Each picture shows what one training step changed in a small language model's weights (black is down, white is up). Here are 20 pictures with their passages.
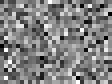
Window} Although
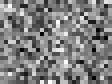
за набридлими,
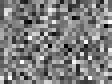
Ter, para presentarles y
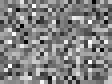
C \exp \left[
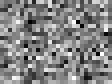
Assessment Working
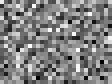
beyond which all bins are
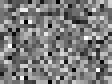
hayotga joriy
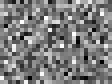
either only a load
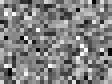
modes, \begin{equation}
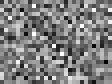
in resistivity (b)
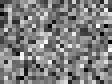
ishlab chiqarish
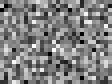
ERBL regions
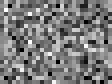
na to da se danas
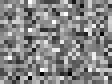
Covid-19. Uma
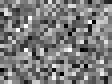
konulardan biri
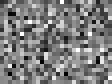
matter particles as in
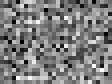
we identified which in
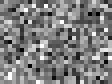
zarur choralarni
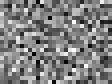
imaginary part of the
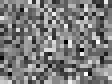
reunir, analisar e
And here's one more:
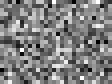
kelishuv turli
